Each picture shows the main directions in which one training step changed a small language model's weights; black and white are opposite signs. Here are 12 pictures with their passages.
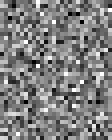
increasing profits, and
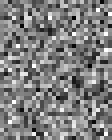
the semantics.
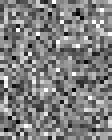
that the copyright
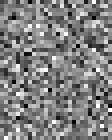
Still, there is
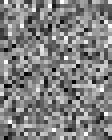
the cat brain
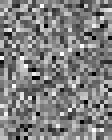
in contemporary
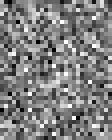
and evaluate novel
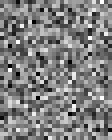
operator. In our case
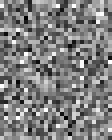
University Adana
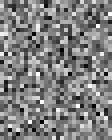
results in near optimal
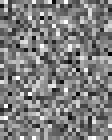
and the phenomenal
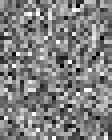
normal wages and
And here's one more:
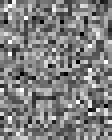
energy absorbed during
